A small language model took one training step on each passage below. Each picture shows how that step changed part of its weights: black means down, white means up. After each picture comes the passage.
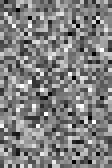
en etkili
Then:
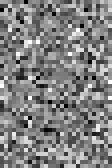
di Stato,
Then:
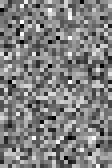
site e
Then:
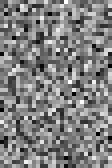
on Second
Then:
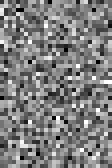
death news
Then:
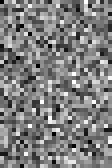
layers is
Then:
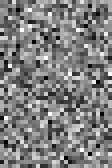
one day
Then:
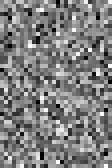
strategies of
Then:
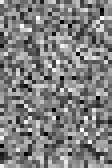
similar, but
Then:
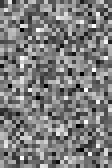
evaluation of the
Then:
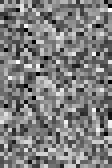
qualitative and
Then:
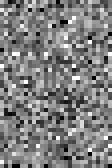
أو ما
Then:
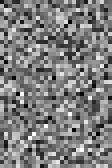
of data on
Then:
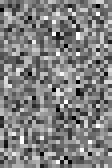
time) to
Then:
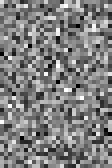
health records
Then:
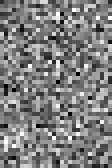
which works
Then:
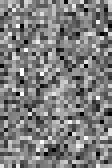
in global
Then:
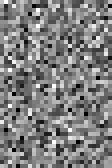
pile plus
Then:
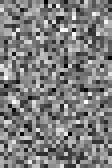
of wastes
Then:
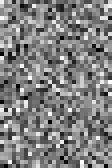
já são
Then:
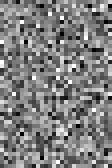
mixture of
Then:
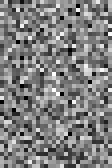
of young
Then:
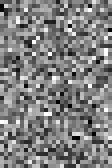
2 Would
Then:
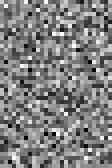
were therefore
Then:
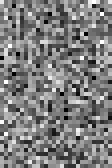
u inson
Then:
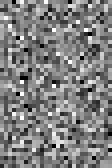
in prescribed
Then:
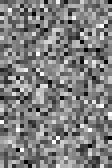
in females
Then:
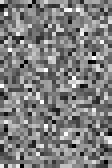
Zuru in
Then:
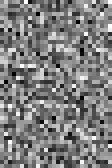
e o que
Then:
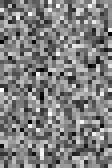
P system,
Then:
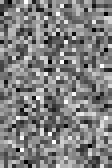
in TG and
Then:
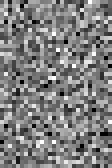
utiliza en
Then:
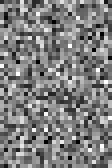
including creative
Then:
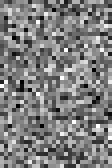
energy security
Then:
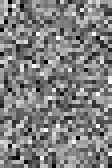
to save
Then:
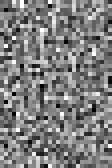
improved when
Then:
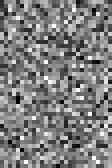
over. The
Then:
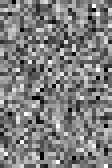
Science and
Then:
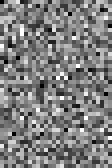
aim of this
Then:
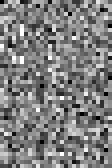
aimed at
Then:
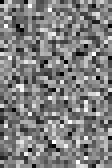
comparison in
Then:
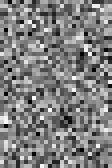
both GWO
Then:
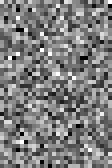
direction of
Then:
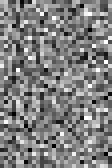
processo de
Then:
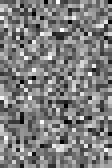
de origem
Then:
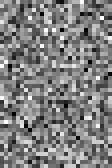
de energia
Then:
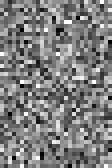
identity and this
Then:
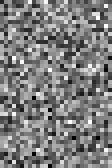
followed by
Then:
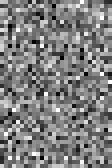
the ozone
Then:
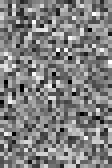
a estas
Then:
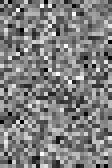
reduces the
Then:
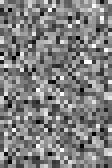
bases de
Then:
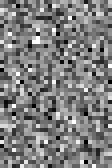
as strategic
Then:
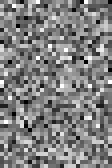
de seus
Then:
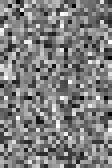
and short
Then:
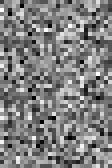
clara e
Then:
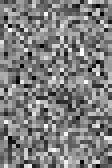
4. Our
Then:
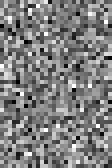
to attend
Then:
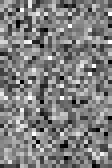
calcium or
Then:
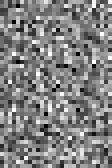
constructed and
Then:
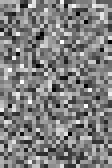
of cobra
